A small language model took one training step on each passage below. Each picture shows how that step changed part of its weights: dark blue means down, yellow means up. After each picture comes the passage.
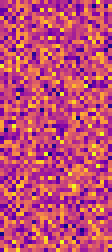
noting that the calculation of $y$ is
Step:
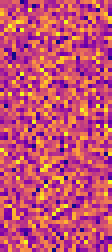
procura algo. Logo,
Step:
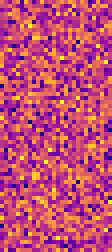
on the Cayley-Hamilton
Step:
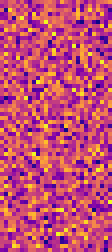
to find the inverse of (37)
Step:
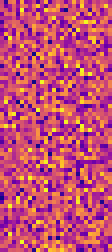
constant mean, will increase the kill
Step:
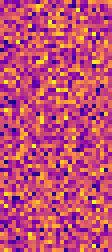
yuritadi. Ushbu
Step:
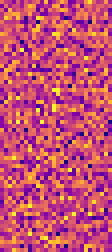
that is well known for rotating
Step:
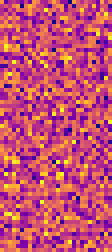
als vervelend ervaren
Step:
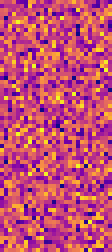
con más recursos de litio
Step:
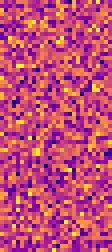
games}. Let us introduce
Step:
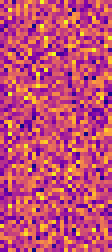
finite space, say on a sphere
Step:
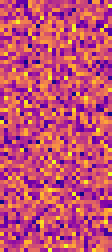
senso de equilíbrio, com
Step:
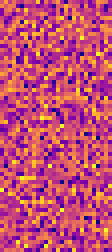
konstanta regresi*)
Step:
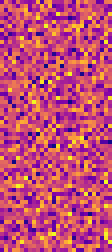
mechanisms associated with the
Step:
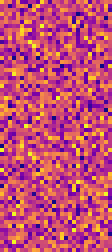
دراسة (Chen,
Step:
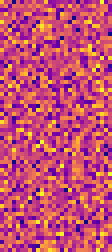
Again, in order to enhance to
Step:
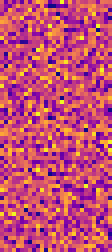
width on the convergence of the
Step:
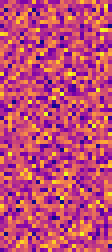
expand the perturbation variables in
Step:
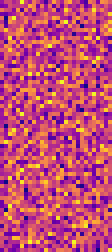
Ijodiy o'yinda
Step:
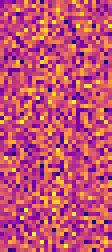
fundação do Ministério da
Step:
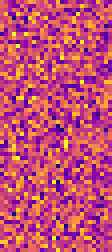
Borges¹ Marta Lisiane
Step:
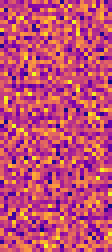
for the temperatures investigated in this
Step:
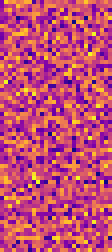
tất cả
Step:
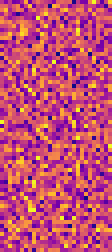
мировоззрения у
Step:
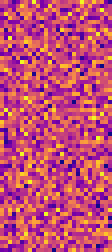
on local dependencies within acoustic
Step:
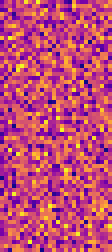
graphical solution for the risk
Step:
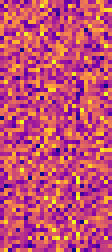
Madrid (ICMM),
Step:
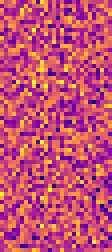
- UBI ERAT LUPA
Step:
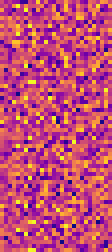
firibgarlik holatlarini
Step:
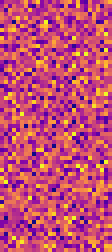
qualitative advance in the
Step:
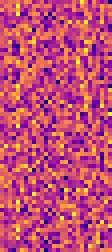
तो देह
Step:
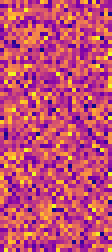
validity of the spherical
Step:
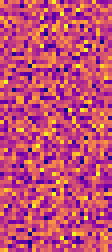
the baseline model was originally
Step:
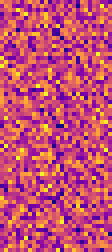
(a)** The schematic of an
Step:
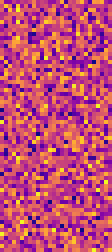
intervention was integrated, how the
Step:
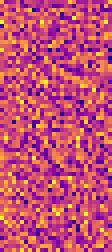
$\hbar \to \infty$. We have used
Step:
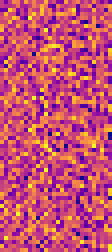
is a prominent columnist for *The
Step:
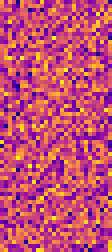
turadi. V. Bryusovning
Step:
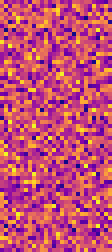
followed by the proportion of faces
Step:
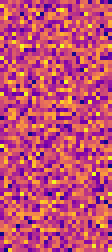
let us show Property (1)
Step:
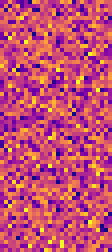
one another and both fed on and
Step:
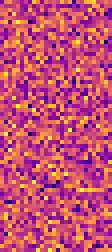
metals or metalloids from the
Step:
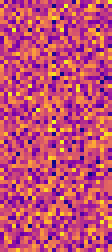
from 0.5 and 0.05: in this
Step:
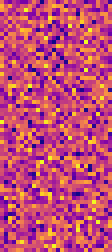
The presence of the magnetic-drift
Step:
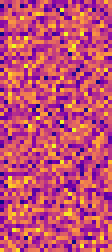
viscosity or apparent viscosity
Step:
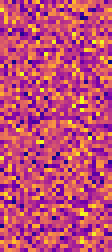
the methods used and our application of
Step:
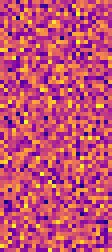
ایستا (stationary)
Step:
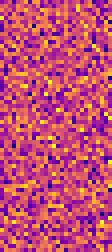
reported by some of the authors
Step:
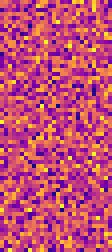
as signature of collapse motions.
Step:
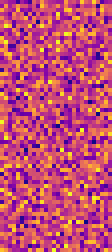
Biroq, ushbu
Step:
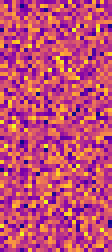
dunyosiga nisbatan
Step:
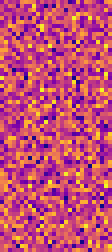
1905'te Psychological
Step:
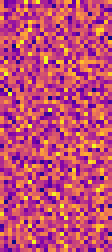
state queueing delay bound violation
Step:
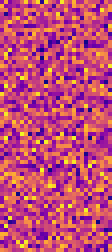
(centros electroprodutores
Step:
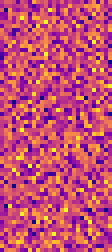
of the source. It is given by the
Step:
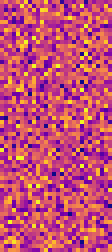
the messages received by the
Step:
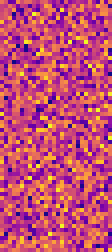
at the plane normal to the bond
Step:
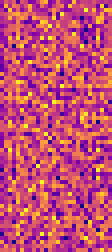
it should be noted that the scalar field
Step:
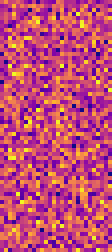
majority of explanatory
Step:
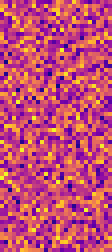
datos personales que indica
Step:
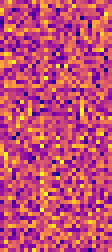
va E.Z. Usmonova
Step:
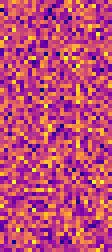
the $34\text{p}$ state
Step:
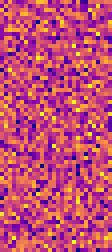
variation in the stellar populations of
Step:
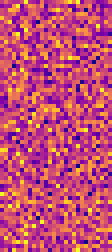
населення в умовах
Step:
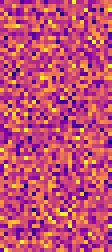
for the fact that the shear-rate
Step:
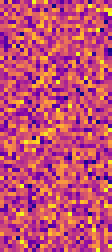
sum as a result of the partial
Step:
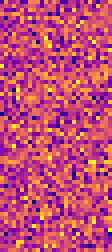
than the Debye frequency
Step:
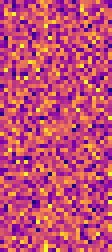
of the bin. Finally, this
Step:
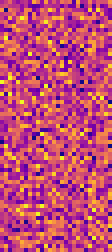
also the position of the nearby
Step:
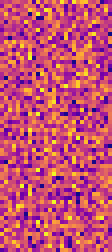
kóylegin hám 211
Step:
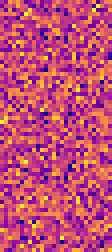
latter contract over spatial
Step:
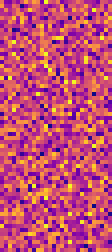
3000 steps. It is of
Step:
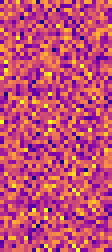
of the aerogel, $\rho$ is
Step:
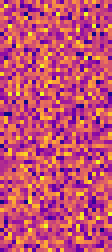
that can be probed by gravitational
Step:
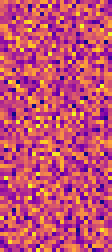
por un buen rato." "Me
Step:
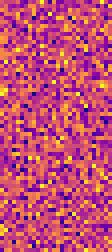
kela olmay doimo
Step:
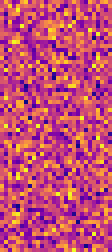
Цель исследования
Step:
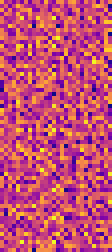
e.g., by using dimensional
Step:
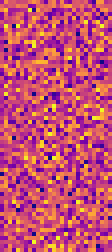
бермайди. Худди
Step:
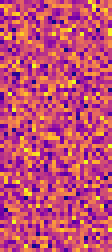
социализм или
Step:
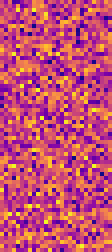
at half-filling. The
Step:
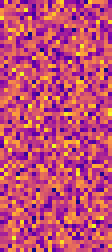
in the $xz$-plane between
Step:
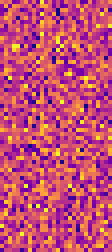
dotsenti v/b, PhD
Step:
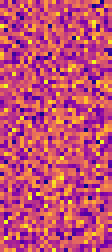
convoluídas com uma imagem
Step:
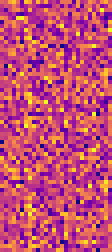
overcome the problem of relatively low
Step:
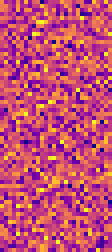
watermark embedding. A
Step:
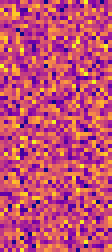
рассеяния света
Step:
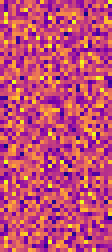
и такси относятся к
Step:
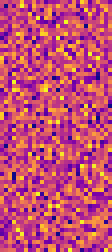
Kundalik hayot uchun
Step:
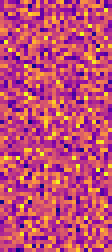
Disminución de la perfusión
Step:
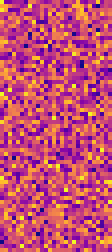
educativos abiertos en el
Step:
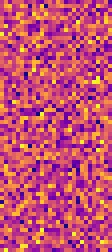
tillarda uchratish
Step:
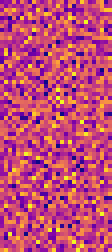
acceptable entanglers and then
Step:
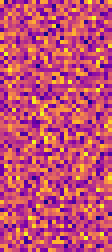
of solid waste – whether
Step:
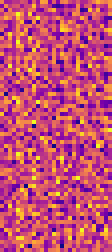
spectrum is not yet shifted but the
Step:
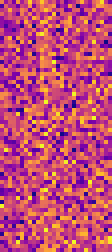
qui nous questionne en fait
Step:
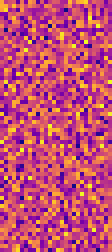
pria dengan seorang
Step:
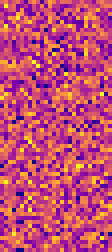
Diagrama de rutas
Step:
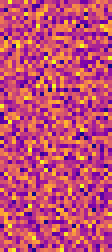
a red point is placed on the top
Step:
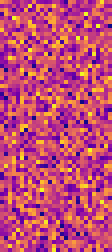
Respiratory System Diseases &
